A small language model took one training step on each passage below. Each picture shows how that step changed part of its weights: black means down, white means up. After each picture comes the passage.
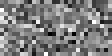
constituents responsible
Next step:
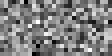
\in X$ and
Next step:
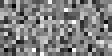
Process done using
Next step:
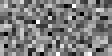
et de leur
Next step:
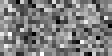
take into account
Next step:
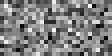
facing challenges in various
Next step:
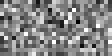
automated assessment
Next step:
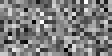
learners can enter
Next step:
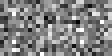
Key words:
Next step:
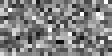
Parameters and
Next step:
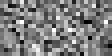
a reviewer in several
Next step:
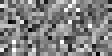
que existen muy
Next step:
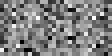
qurt va
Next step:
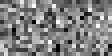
on clinical
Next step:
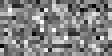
The literature on Social
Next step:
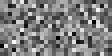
de causa y
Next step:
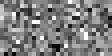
in particular in charge
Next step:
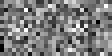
priors to produce
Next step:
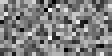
destacar que
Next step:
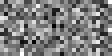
ا ا
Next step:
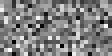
b. Ang
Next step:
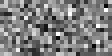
and consideration for the
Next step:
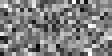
for each panel.
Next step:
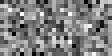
qualities of quality
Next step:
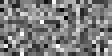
significant difference between the
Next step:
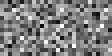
дорог доступ
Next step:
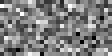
into the column
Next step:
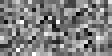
hard core the
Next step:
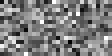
local feature. The
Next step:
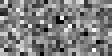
the profession if
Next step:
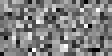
MRI should be
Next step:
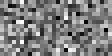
a particular action.
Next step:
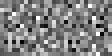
на рис.
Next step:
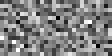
uchun ikki turdagi
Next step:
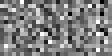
is a significant increase in
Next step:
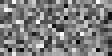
en DEA en
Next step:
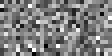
are the oldest
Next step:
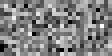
of ethnic nationalism
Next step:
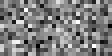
oyida esa
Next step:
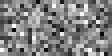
milliy tadqiqot
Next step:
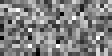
across the line of
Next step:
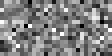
imposes issues and
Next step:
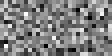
per day, or
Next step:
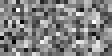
from private participated
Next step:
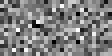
there is need for
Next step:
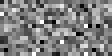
invasion of the
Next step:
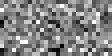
from Shachaf et
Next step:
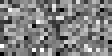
when the temperature is increased
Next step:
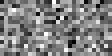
influence has negative impact
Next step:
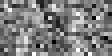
set inside an
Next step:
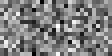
dedicated to
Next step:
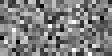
demanda, se
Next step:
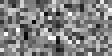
use of knowledge) learning
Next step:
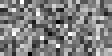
is the most mobile
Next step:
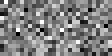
the content as needed
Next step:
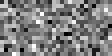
technique to analysis
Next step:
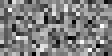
Wireshark va
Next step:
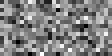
realmente acesso
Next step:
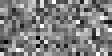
resolución de
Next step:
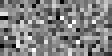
Bu yozuvlar
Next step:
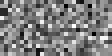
the placenta
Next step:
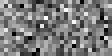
garantia da
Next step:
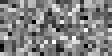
on human health //
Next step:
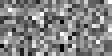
Health Sciences for
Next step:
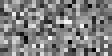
mitigation for
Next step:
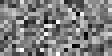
ability of the modern
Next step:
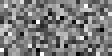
etapa foi
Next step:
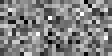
ve fekal
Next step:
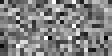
factors, recent research
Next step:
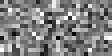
teaching sign. The
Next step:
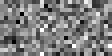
conjunto de
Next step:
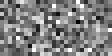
not clear whether
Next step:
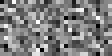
estos conceptos en
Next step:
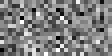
as a result changing
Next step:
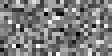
the latest
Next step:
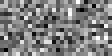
and manage service
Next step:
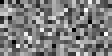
ce fleuve
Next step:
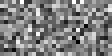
is because it is used
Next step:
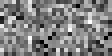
oxiri –
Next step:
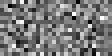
aumenta la
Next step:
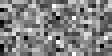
was confirmed through
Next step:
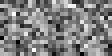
levels in plasma
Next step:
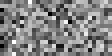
masala yechish
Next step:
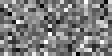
e sem qualquer
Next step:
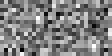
paper, initiated by
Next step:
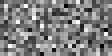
a nonempty
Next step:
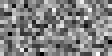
of Six Year
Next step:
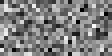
interval. For
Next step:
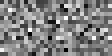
contributed, and
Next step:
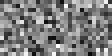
evidence on the
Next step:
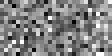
one wife.
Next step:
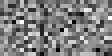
around oral
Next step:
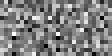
Thus, there is
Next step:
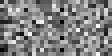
what is morally good
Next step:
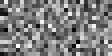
the first season.
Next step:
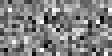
World Bank,
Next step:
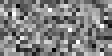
skin irritation
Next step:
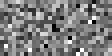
to different genera,
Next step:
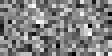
were recruited by
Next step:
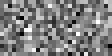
song material in the
